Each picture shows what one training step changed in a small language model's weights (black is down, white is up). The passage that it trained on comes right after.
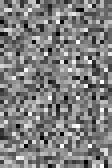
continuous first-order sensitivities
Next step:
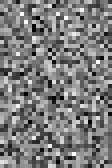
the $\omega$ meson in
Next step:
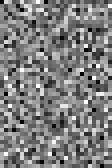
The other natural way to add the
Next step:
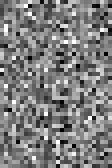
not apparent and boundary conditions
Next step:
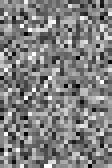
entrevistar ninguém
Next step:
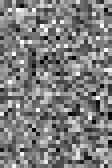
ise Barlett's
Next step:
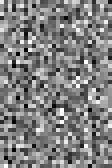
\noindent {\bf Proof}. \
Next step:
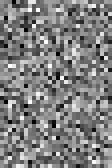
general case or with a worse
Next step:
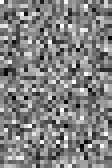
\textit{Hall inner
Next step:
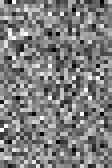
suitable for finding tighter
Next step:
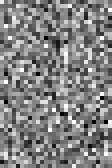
tableau \begin{equation}
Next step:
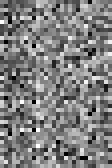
المحاط من
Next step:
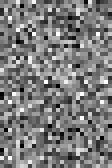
três anos e deve
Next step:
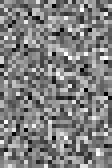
oshiqning jon
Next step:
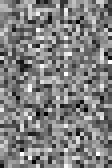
an ungrateful person.
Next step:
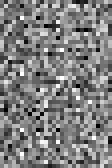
A Child's Garden
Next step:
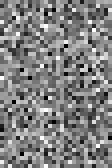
материаллар билан
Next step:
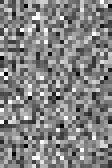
Intervenția hybrid de
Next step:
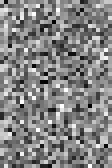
EU 7th Framework
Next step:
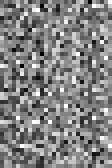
birga ijtimoiy tarbiya
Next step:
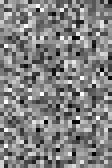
the gravitational coupling of gravitons to
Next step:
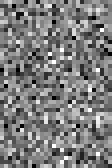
maps $B_+^\gamma$
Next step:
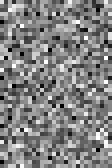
g_{in} (\widetilde
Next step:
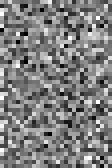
бўйича олиб
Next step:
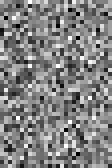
lo que Rousseau
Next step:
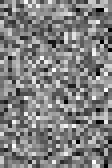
the high resolution of this dataset.
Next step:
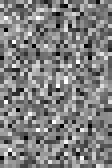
insgesamt 20 Items
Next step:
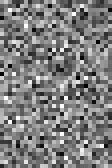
which in \Manti has a
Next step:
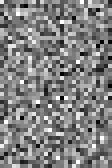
e avanços recentes
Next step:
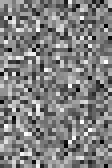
We need to get an upper bound
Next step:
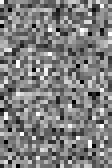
cones that contain $C$.
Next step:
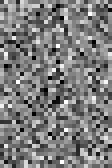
scattering as in Fig.\ 2.
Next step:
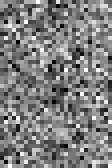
keltirilgan parchadan
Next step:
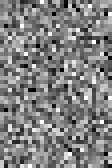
the competition between order
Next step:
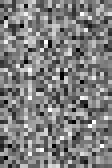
no es solamente una
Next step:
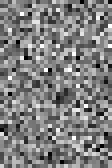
sequence evolution, which depends more strongly
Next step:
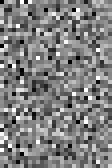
variational integrators. \newblock
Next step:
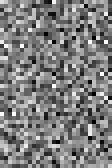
and confirm the first finding
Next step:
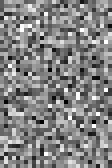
We have also compactified this
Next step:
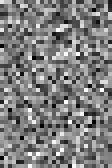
here is in the same direction as
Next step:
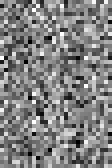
ma'nosiga turli
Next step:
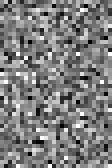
of over-reliance in
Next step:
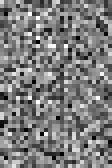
and particularize our result to the
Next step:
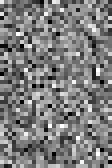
in cosmology lies in the choice
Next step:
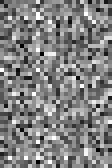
typical velocity, electron fraction, major
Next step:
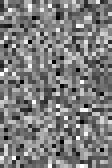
não apenas que os
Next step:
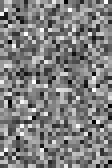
previous results [13]. The
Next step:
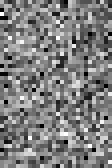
distribuciones reflejadas
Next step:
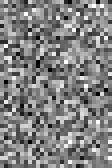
individual stars near the main sequence
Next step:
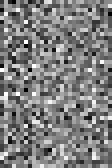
o'zaro hamkorligini
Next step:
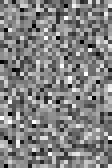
closest to~$r$
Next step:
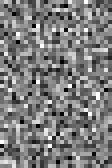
parameter $q$ corresponding to
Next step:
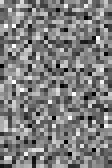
are \begin{eqnarray}
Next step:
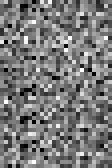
статьи состоит
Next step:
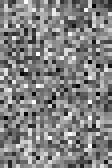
map cannot be realized due to
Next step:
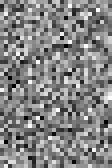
corpo. No que se
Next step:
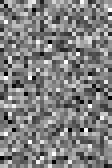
complex $\Lambda$ whose vertex set
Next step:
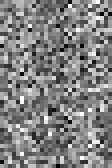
Ib and Type Ic
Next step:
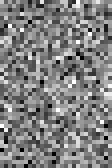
topology for which all left translation
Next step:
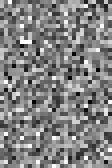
on the set view. \item
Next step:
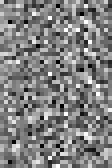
\vskip 1.7cm
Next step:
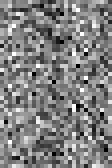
on the link component on which the
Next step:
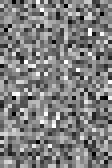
$g_i$ can be
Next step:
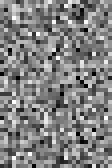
subsequently and to experience
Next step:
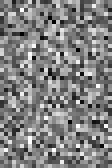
et son impact sur la relation
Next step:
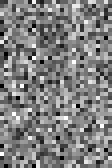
single and double pass pump
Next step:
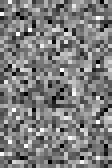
continuity, the best constant in
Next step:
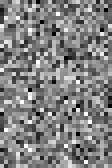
guardia nei
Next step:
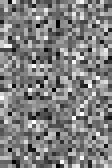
bins (minimum
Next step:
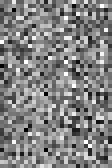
populasi sapi
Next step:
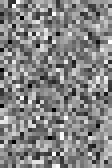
Sicinska E.
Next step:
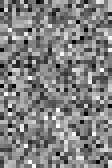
V_x;$$ since
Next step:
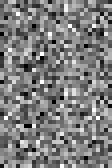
the Gouy phase using the
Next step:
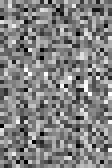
so their inclusion in compactness calculations
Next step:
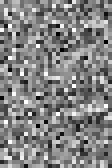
Brillouin zone
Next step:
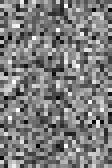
that our calculations are the most complete
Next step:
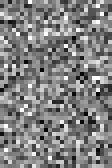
**Métodos e
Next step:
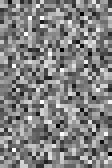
educativo. A la
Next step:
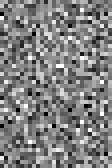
total charge-separation
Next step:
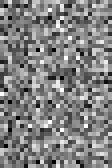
artı yönlü bir
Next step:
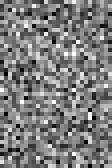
summation, while $w$
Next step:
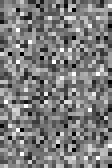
+\delta q)(a\delta
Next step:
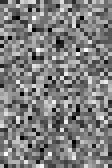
in which couplings to
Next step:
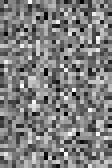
map $\Phi :T^*M
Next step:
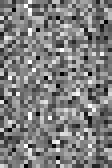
e programas de apoio
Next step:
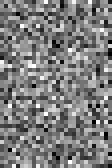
where $n, m$ are
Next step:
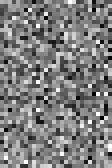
the triple are given by
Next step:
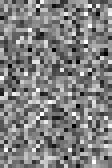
otros lugares. La
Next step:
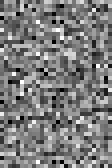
leads to constants that are too
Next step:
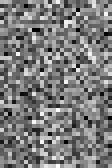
place in the creation of
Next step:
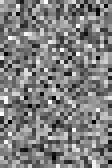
note that the brightenings at
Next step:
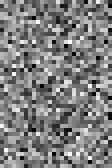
was registered by the
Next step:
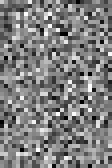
$\pi $ bands in addition to
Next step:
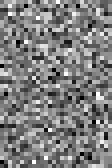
conditions are satisfied. Now for any
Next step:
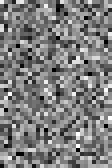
all inequalities (\ref{*})
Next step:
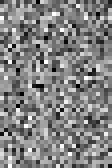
points in the homoclinic
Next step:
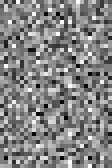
solo, e a maior
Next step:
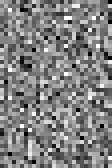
a hyperplane to differentiate the
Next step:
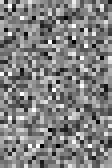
{\sigest} {\textit
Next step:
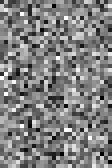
the Higgs boson mass in
